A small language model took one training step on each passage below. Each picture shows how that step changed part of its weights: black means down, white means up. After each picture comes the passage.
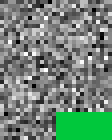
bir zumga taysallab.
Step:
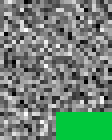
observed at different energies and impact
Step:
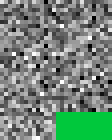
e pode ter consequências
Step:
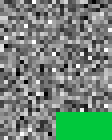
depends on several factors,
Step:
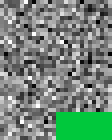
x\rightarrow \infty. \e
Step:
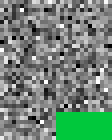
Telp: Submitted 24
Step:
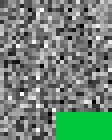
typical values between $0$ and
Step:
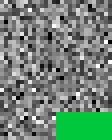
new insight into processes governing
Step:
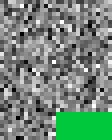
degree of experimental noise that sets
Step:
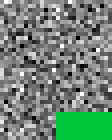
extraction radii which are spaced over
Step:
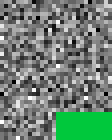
as a physical structure, but also as
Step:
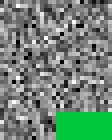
power to become larger to
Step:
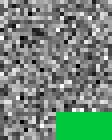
the Zak phase as used for electronic
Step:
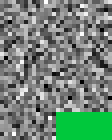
to jailbreak LLMs,
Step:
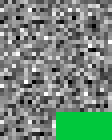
ini menunjukkan bahwa
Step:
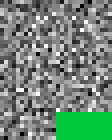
concerning causal geodesic
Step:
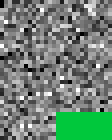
two typical examples, denoted
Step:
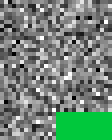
understand AGN evolution,
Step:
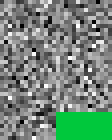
легко розчинний
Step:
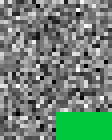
Einstein foi, sem
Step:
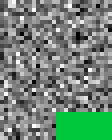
\enl \jun^{d \rightarrow
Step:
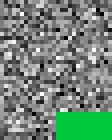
Lyman break galaxies.
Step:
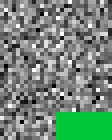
the THz conductivity. For all
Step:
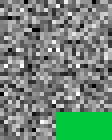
describe the proximity effect in
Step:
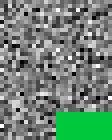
the average number of receptions have
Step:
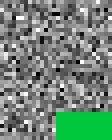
(Fig 2 plot (b), red
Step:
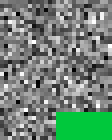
$\theta$ is allowed for, but will
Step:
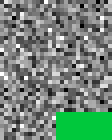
and thermal convection in more
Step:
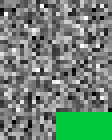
J2 qalqonsimon bezda
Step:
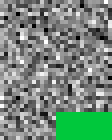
to establish themselves, but
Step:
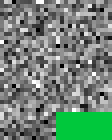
results. We note that the lattice
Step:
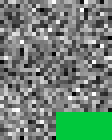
Partisan animosity is defined
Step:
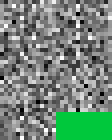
organele genitale.
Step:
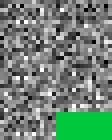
profil sociodémographique et
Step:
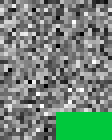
da reforma está diretamente
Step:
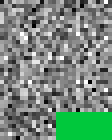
дефолта, Качество
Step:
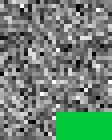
2005. *Temperature dependent
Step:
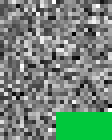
cluster wind and/or two
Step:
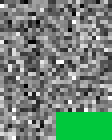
мксек). При этом
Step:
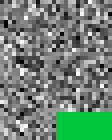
que se ha propuesto una
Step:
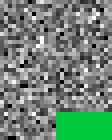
nas produções científicas,
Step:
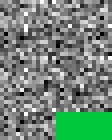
consequências para o ensino
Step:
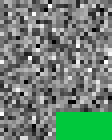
waiting time and peak to
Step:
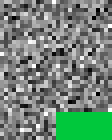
the respective time-distance plot
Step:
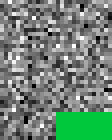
of the quantum probabilities, as
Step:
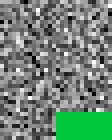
and the state feedback controller
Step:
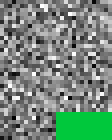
the kernel of the adjoint
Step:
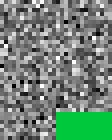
техник ҳодиса
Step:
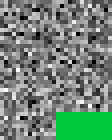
estrita e a proteção do
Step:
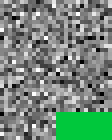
the underlying noise levels. We
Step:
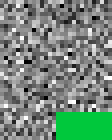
lines. At each corner of an
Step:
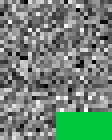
nos referimos a algunos
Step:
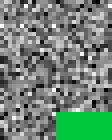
are available. In this respect,
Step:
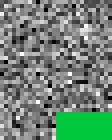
a garantir o prazer
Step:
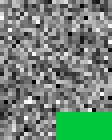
time $t$ and the ensemble
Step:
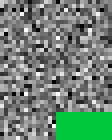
component was found to be 6232
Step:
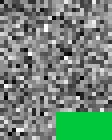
etc.). For examples of
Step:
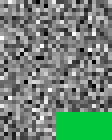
makes it difficult to link
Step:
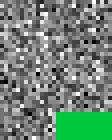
bir iqtisodiy operatsiya
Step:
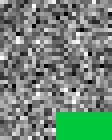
2. Shermamatova,
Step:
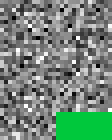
Қори ҳаққу
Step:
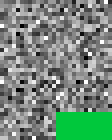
Саша, группа
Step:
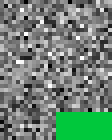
particolare, dovrebbero
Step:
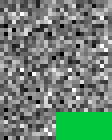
views, opinions,
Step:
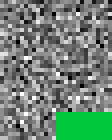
twisted photon state, in
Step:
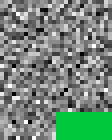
areas with the highest 20\% of the
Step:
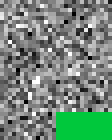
Fig.~1. \begin{figure}[t]
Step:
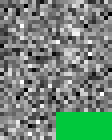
Бундай баркамол
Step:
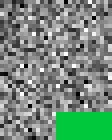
und Nr. 27, Pkt.
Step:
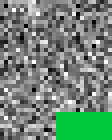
que significa Não Matar o
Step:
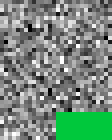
de Santiago de Compostela
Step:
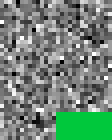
notation the general proposition `b
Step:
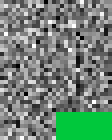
imkoniyatlari bilan mos
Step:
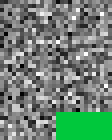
diálogo entre a instituição
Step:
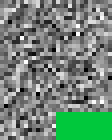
$M \pm m$ Время
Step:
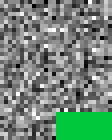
Feynman integrals in
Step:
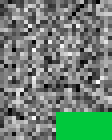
расмий телеканаллар
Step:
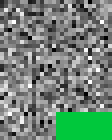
in Ethernet-based
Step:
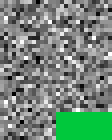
community, that the Lorentz
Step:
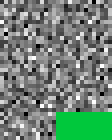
fluid cells, the solid
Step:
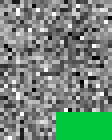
dan lembagaveksternal), yang
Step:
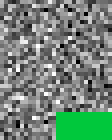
2018, the GBM instrument on
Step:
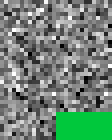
invokes compatible (and
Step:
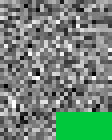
that $V$ is homeomorphic
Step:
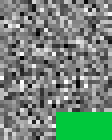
When the electromagnetic
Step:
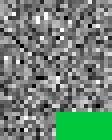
$\beta_m^*$ from an
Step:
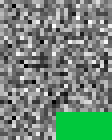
with~$z=0$. For the
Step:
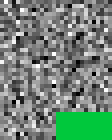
ground truth, which was unable to
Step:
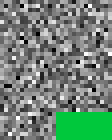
important d'afficher les
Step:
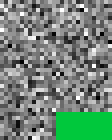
240 neighboring
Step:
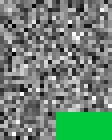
solo dalla densità
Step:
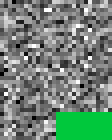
de la charia devront
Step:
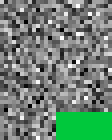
death from any cause.
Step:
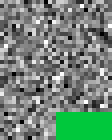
respect to the bias voltage and
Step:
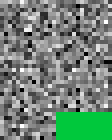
collisions scaling, which
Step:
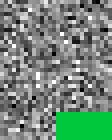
its high area overhead [16],
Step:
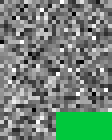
photons. Based on their
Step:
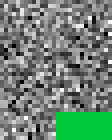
measurement bases match, and those for
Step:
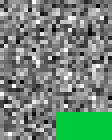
беручи до уваги
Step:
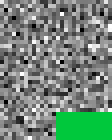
compute the sub-mm galaxy
